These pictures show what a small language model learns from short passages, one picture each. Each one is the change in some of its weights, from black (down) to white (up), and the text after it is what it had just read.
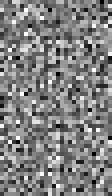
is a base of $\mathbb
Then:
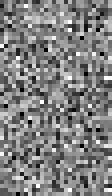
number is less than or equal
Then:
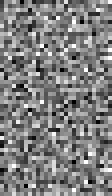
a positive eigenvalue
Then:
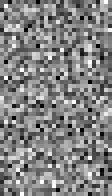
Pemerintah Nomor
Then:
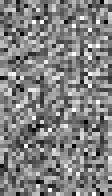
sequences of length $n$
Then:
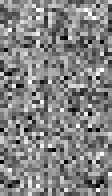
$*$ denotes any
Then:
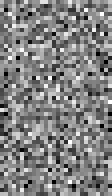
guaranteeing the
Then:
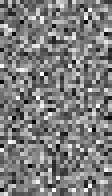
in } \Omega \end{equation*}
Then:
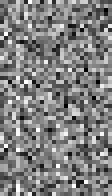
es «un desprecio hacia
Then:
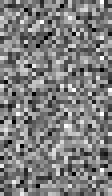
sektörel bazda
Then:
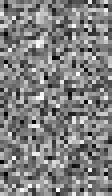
inequality} equality occurs
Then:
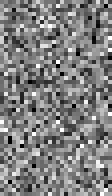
o Índice de Validade
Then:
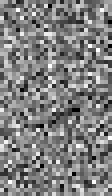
rupture at a critical
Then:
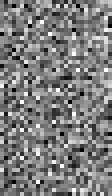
\begin{equation} \left(
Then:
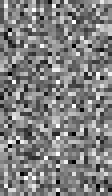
corresponçal. Adreça
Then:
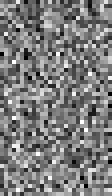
y la memoria oral de
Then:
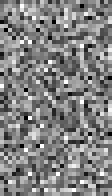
partir del resumen de la
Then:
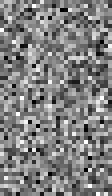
$s$, denoted by
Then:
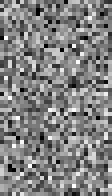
— 70 foizga,
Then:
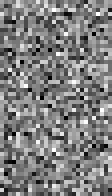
ta'lim va ilmiy
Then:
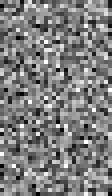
that we can apply the
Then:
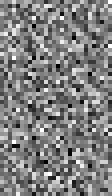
Sal Marinho na
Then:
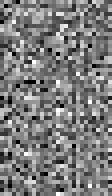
va ularning xususiyatlari
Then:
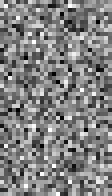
analogue for $\Hefl$.
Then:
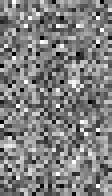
nav va duragayida
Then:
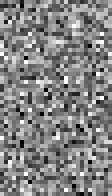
not is historical. This is
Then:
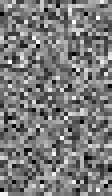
\in A(\Omega )$, where the
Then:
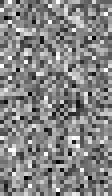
muestras en junio y
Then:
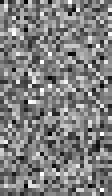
zonal polynomials}}
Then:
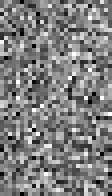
not intersect the curve
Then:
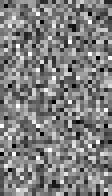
dominio público o
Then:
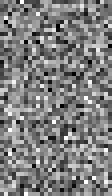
smaller 3M-DAP
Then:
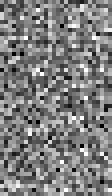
the setting of linear dimensionality
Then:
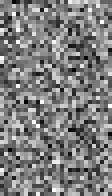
yetishtirilgan don
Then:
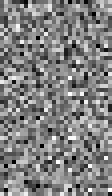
parlamenta in Sveta z
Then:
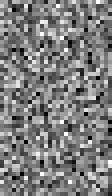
qu'\`a comparer les
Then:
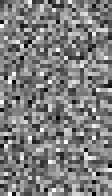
For the first axiom, let
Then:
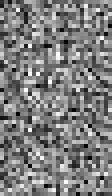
\emptyset$) implies
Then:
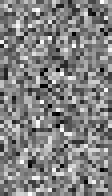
de insolvabilitate,
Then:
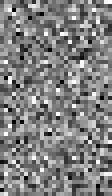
The spectrum of the numerical
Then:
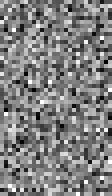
$X_z$ of dimension
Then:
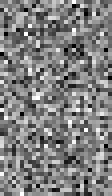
in educational sciences,
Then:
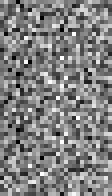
regularized problems of the
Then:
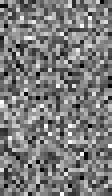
\sim O(\triangle
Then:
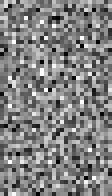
Berdasarkan hasil
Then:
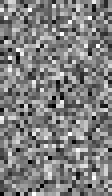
Sharipov Bobur
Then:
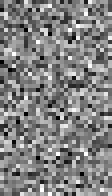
zeroth-order setup
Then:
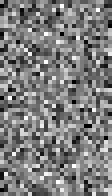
such as the KCCA and
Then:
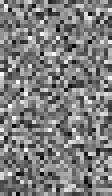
definition provides a workable
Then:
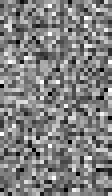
and for any map $g:M
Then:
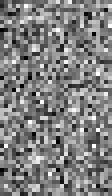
there is a Cartan subalgebra
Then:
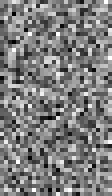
phase where the negative sign
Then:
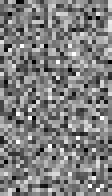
have $L_\mathrm{Y
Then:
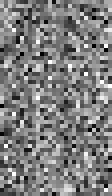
in $\PP^3$, such that
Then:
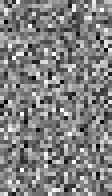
Medical Center of
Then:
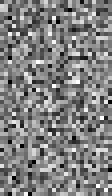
Ribeiro, na rua
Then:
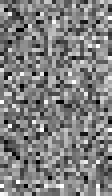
have $|\lambda|_{\infty}>
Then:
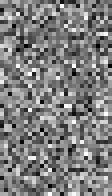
PhD in History,
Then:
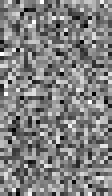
Maus, L.B.
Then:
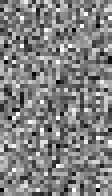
\mbox{such that} &&
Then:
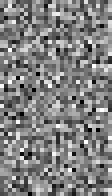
is fixed. Thus
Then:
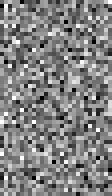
sequent $\Gamma\Rightarrow
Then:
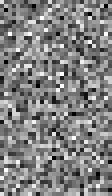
Katz modular forms. A
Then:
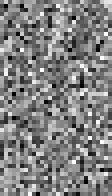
sua real efetividade.
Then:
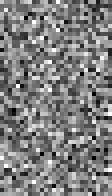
performing the integrals in the
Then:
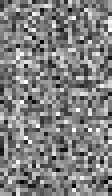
locale a reprezentat o
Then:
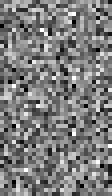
\times \text{Ker }
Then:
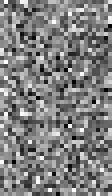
у назві слово
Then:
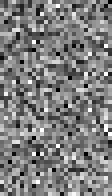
de Sousa Carvalho
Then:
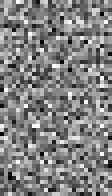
in a significant "critical
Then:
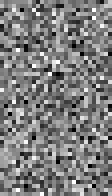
olib keladi.
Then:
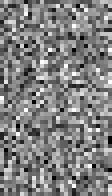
are as in \ref{he}. Then
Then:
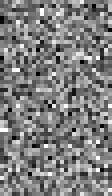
Ela também discorre sobre
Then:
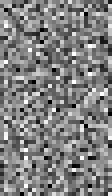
úteis para revisar
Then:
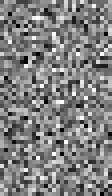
V. Lazaryan*.
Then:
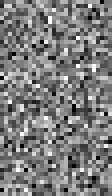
fim, é interessante que não
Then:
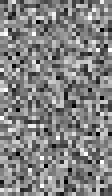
de intervención para mejorar
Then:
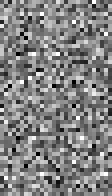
utama di Indonesia
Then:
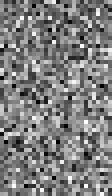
introduce now $$
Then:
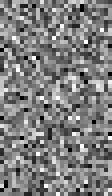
идрок этиш
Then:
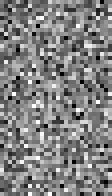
diagram, $\lambda$, is a
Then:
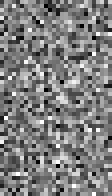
is the weak (initial)
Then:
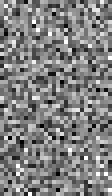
in polar coordinates as in
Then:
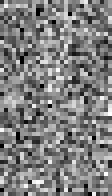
new approach, in the case of
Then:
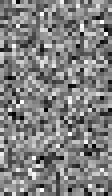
bo'lsak, uning
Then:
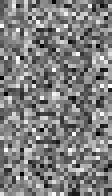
der Aufgaben durch
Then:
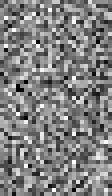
Adding integral action for
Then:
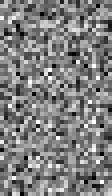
constants $V_\i$ and
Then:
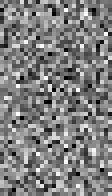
los estados de ánimo
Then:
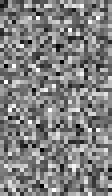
plane. It is an element of
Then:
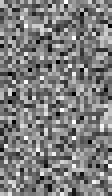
"Faqat ana
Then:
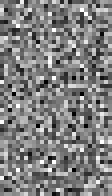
sectorul industrial,
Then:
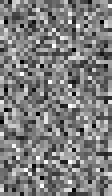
что конец XX –
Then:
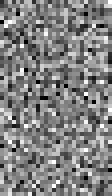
that, for each $p\in
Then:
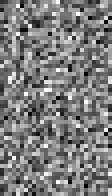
to as PTM). We
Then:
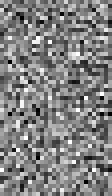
$\eps>0$ and all
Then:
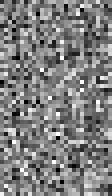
1-skeleton of a
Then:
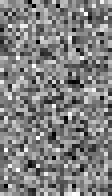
1 Einleitung 3 2
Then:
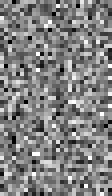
in recent years,
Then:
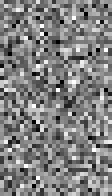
the round sphere there are two
